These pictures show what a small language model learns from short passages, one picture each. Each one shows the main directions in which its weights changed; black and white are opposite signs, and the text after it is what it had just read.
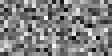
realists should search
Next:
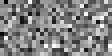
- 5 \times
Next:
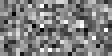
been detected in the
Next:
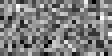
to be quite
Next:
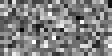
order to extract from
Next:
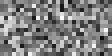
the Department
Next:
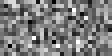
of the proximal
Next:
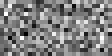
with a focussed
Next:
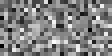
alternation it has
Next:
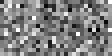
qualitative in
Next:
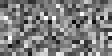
Physics, University of
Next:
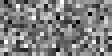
a series of
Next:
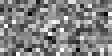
responses and
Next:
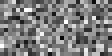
is also effective when
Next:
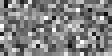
RAW measure
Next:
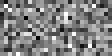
than using debt
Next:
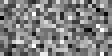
its morphological
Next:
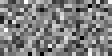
Mechanical parameters
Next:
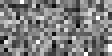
future R&I
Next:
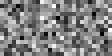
guide us to
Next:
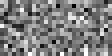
disease can lead
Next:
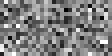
the first row of
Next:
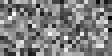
resulting in the
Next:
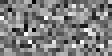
of thyroid
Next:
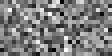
second term of the
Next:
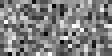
rotated values.
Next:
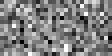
may also lead to the
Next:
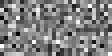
for general digital
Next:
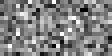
is a conscious
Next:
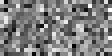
important aspect of
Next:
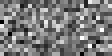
The MVDR
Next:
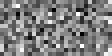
in invasive
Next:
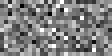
obtained in the lab
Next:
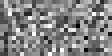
client pays
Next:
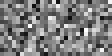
thus induces
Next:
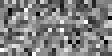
increasing the electrical
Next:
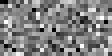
Gulf of
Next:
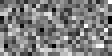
experience in the
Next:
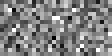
mass over total dynamical
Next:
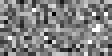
fields are applied
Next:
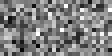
the severity of potential
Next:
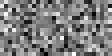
conflict of
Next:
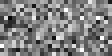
the best way
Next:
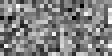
to a reduction in
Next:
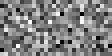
between temperatures of the
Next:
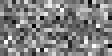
price performance,
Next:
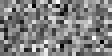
current flow in the
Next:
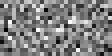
These practices are
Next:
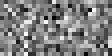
(33) describes
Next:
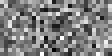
L. Thymus
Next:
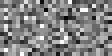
is a fresh
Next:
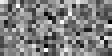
arranging the
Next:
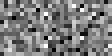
was the most represented
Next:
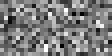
the points in
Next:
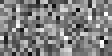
mainly along the
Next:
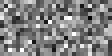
a groove
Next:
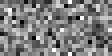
or technologies
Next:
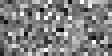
or mean-field
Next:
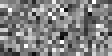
total span, which
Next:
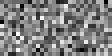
The highest
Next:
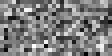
is very slow and
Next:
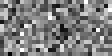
teaching on the
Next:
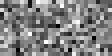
Open Science
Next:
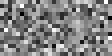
analysis of acoustic
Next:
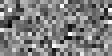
find \equ{ L
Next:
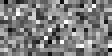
such as cross
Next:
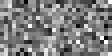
identified and the
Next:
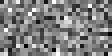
the modules are
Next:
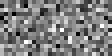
much weaker
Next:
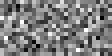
to this map,
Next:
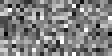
case. The results corresponding
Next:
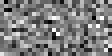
steady state
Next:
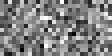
completed a gap
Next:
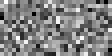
Series 4:
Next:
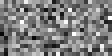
and against a
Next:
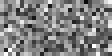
provide insights into
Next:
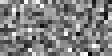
strategy helps
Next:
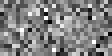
the Commission
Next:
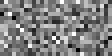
of the potent
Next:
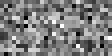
a payoff
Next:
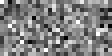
and monitoring
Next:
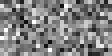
superconducting order
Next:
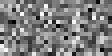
Formally, consider
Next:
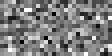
is the gamma
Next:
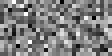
removal of
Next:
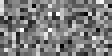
clearly in
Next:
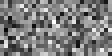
the edges or
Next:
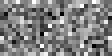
bands is practically
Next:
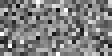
scale. In an
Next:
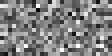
indicates that the two
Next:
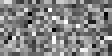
takes into consideration
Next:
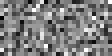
public service
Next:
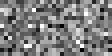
say, these type
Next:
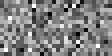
people. The
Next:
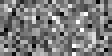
state by a symmetric
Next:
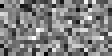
extremely important
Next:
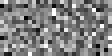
larger than that as
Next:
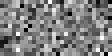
used in a similar
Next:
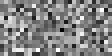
the implementation of
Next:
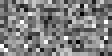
and also for the
